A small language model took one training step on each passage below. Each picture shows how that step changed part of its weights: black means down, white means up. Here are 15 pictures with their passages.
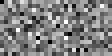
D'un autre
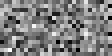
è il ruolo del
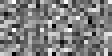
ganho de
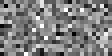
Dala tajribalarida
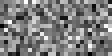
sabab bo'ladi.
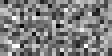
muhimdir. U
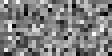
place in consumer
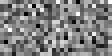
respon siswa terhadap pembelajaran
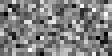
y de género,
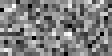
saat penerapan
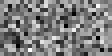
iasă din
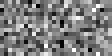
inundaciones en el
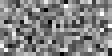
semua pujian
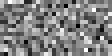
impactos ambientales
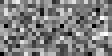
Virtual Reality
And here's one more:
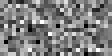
системы институтов и
